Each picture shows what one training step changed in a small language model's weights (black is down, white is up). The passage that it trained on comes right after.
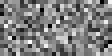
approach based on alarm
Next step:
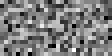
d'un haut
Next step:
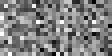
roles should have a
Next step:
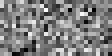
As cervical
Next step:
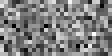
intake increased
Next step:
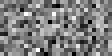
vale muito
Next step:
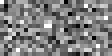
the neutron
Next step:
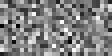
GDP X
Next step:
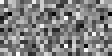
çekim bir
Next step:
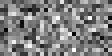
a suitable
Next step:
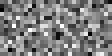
facile par
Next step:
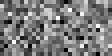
systems. - 5)
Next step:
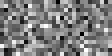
influence of different
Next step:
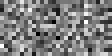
of the composite
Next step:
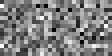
ions of two
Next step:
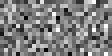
появи й
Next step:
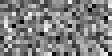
issues of
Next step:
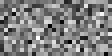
CA Filter
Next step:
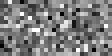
CV Elements
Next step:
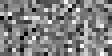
Governors of
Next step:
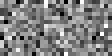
represents a
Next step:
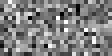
from the Liga
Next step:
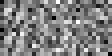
human nature as a
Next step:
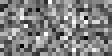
this platform for
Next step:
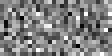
this genus.
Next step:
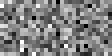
produkty -
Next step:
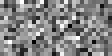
de apoyo para
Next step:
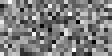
mass transfer both
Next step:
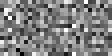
in the role of
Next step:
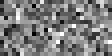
las grandes
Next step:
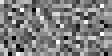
va shamol
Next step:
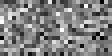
disso, a
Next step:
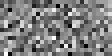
bir qancha
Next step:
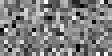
(з них
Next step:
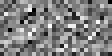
apenas como
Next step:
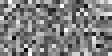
the relation between the
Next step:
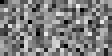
a broad tool
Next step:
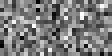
access by those who
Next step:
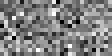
this paper.
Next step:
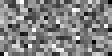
claro está
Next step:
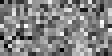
placement on
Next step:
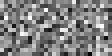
Institute of
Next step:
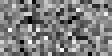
random values
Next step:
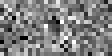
independent of
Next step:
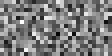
length of
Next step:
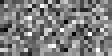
(three health
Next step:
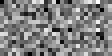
non palesemente
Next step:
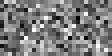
transmitted through
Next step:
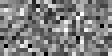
shot in the
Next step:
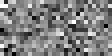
Figure 6.
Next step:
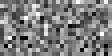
follows: -
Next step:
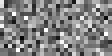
higher than in
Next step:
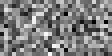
полей в
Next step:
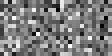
ao preconceito
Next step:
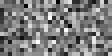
structure of the
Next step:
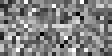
maternelle a
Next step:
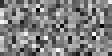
educational societies
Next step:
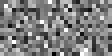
performance and can cause
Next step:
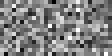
cosa que
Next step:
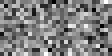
Resolution of the
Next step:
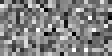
a charger in
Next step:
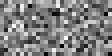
emerged as the
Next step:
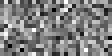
the provisions of
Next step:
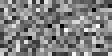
cut from the
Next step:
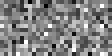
nicht richtig
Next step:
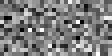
DNA, 2ul
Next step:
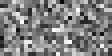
sense, one can
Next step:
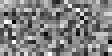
xabar bera
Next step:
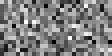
confirmed that
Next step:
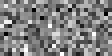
lasting positive
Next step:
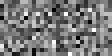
increase grain
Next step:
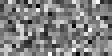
Lo stesso
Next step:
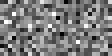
shifting the
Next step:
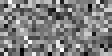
the lowest
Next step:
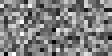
of the present study was
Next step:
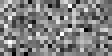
la diversidad
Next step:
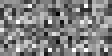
The correct
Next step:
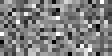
cases were between
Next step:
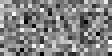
e saber
